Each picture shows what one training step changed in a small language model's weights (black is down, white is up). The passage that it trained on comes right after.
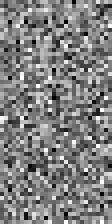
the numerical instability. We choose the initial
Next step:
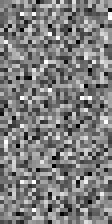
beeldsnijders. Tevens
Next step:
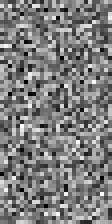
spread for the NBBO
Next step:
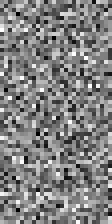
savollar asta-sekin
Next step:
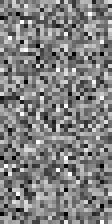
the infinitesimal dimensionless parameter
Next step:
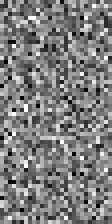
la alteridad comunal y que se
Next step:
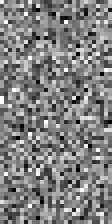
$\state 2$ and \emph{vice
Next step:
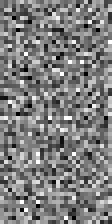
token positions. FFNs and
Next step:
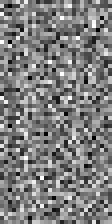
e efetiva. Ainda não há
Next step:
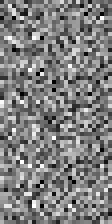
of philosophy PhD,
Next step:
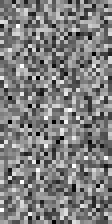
цілком доступна для
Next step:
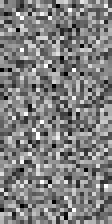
guide de tourisme,
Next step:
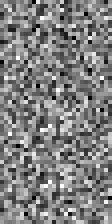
kunga to‘g‘ri
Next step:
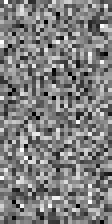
also worth mentioning that an AdS
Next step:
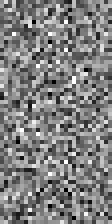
maintenir dans le système
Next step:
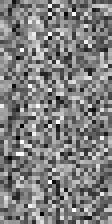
approximate or noisy decompositions.
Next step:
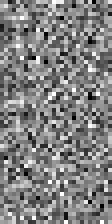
required the halos to be dynamically relaxed
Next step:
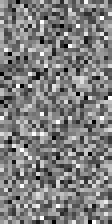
and found very interesting results. \item{{\sc
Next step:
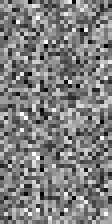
of these models depends on the kind of
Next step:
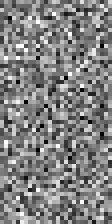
gestionada por el gobierno,
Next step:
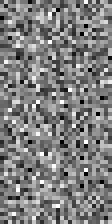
most of parameter space. Should no such
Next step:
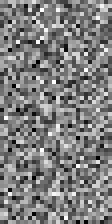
(sous la direction de) :
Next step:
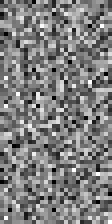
by exploiting its emergent relation to
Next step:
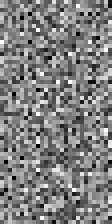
думки деяких з них.
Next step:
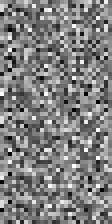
مہر میں کثیر
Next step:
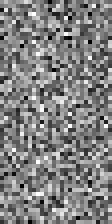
Senki*, o que achou
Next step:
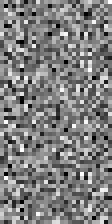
وتقبل الرأي
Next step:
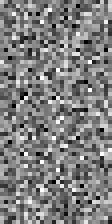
пралісів, у яких
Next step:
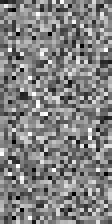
imaging have often focused on algorithms that function
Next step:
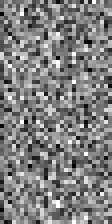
"butun insonni ishlab chiqishi"
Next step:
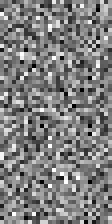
210 espécies), com a
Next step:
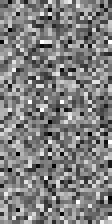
числа Т-супрессоров
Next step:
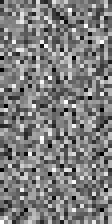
The basic tools to analyse ${\cal
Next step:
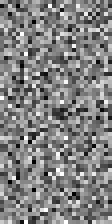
движении тела, в
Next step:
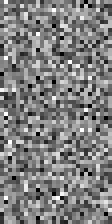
GNN can be seen more clearly in the
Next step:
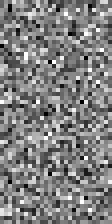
mask: high-precision
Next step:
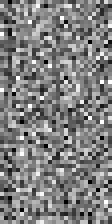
calculations using the BPS stopping power model require
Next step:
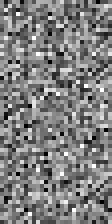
projection} Projection via quadrature
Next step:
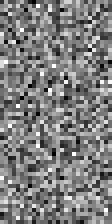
PSR cross section to the WD surface area
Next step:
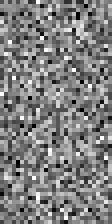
After the two stages, we store
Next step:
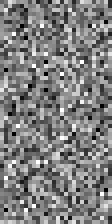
4 digits in the genetic algorithm is achieved
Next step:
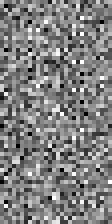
social porte autant sur le contenu
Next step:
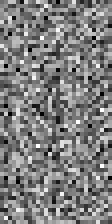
to the environment. Without compensation,
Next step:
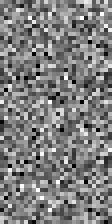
yutuqlari bilan taqqoslash
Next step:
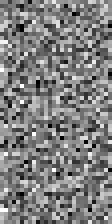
K.S. Novoselov,
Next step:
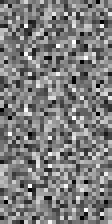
na apropriação da natureza pelo
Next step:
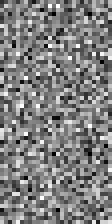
individuallashtirish; talabalarda individual,
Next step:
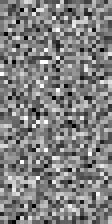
shuuriga Vatanni ozod
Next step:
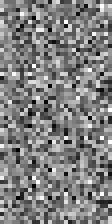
asymptotic states starting from the asymptotic Hamiltonian. In the
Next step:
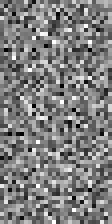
vor Ort Akzeptanz und
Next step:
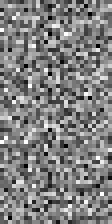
Cook (the son of Sir
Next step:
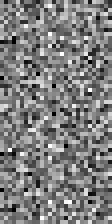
les crises économiques de 2020 et 2021
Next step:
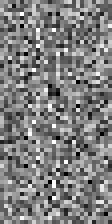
tighter lower bound (i.e.,
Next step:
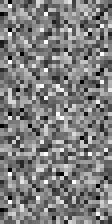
develop some new techniques to obtain strong coupling
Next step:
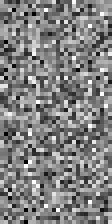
of the spontaneous symmetry breakdown is
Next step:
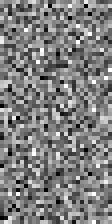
norma-precedente determinante da
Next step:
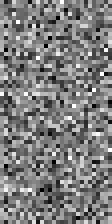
TSI. \subsubsection{Reconstructions for
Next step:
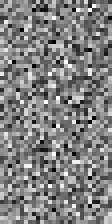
A.B. “Qishloq
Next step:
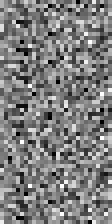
the Allah Almighty, for
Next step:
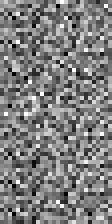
e desenvolvimento de seu trabalho, mas também para a
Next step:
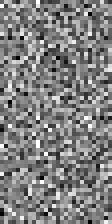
Goldstone boson in the superconducting
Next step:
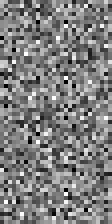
difference between the two peaks became smaller and
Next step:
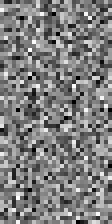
radio frequency (RF) from
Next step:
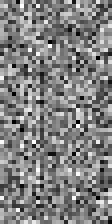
mean-field approach and self-consistent theory lead
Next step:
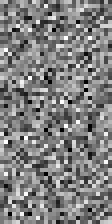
efficiency. Micro-bolometers
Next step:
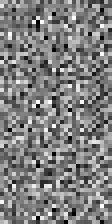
for the various molecular species, assuming LTE
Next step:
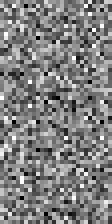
regions. The fact that the brightest
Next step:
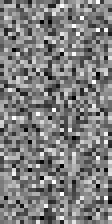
розуму, переобтяженого
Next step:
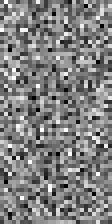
the relevant one (the Higgs boson). It
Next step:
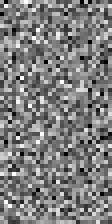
birds cried out: It's time for
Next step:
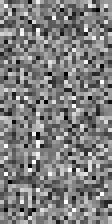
the soils we have taken our first steps
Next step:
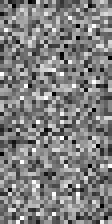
of $N$-body simulations carried out by
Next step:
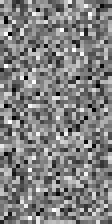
Surgery. Key words: acute
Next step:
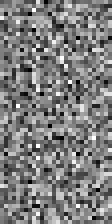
% \section{Discussion} In
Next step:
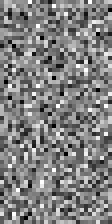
I in Fig. \ref{entropy}.
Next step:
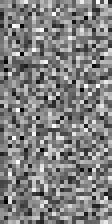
ahamiyat kasb etadi. Madaniyat
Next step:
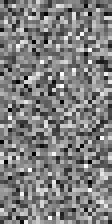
A prototype for the GOSC
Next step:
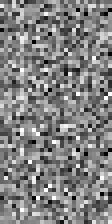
that in the limit ${\mbox {Re}} y
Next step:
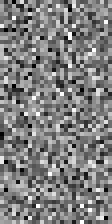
en el Modelo Polisistémico
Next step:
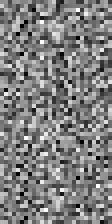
jarayonida optimal parametrlarni tanlash ishlov
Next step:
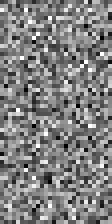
among the last ones the Induced Matter theory
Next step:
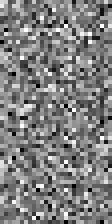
the slab's thickness, then the maximum surface
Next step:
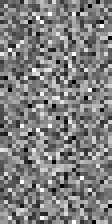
sucesso na formação das pastagens,
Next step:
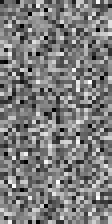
experiment. For example, an EDM experiment with
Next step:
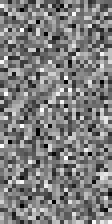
sensors, the noise was low enough to
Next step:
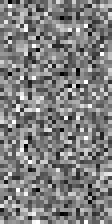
also when the plates do respond
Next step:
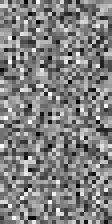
theory: if $\gamma$ evolves according to
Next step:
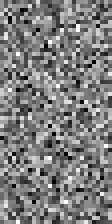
Stimulation (TENS) for the
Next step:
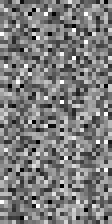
міжнародному та національному
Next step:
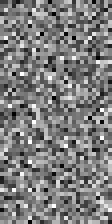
it out from the analysis. The idea is
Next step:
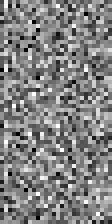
sugiere que un incremento de
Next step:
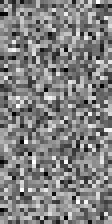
significantly improved by enabling it to
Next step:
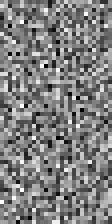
rezultatele obținute în
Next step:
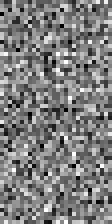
определяются целью использования, а
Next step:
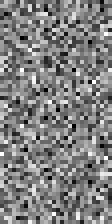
Notably, this was achieved in only a
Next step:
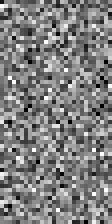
são permitidas significativas alterações no seu
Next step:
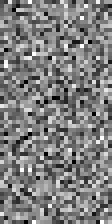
The present Letter is organized as follows.
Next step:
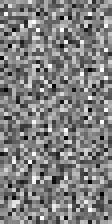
from the quadrupole soliton at
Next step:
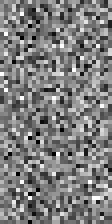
bilimlarni "o'zlashtirish"
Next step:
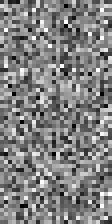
to be in good agreement with the value measured in
